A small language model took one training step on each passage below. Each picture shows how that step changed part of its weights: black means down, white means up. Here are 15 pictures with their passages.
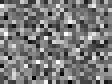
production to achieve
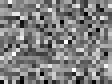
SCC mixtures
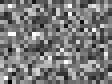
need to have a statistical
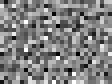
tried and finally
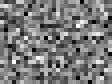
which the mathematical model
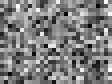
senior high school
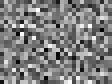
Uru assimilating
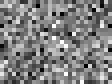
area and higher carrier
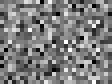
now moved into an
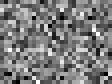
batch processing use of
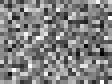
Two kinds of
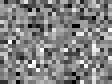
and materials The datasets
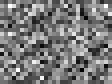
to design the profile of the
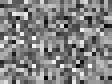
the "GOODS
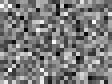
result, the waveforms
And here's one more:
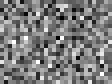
connection that keeps
